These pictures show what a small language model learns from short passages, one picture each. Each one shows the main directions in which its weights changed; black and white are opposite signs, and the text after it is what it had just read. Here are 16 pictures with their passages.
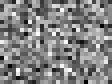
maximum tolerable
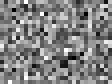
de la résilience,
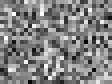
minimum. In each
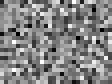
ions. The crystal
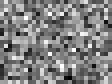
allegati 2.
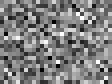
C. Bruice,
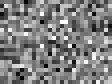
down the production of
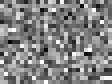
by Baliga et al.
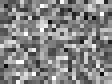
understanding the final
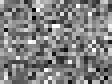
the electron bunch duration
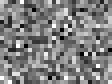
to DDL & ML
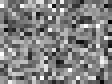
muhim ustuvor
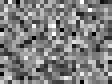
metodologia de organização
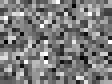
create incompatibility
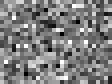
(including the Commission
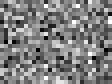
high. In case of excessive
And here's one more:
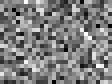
of Ambaji Multi
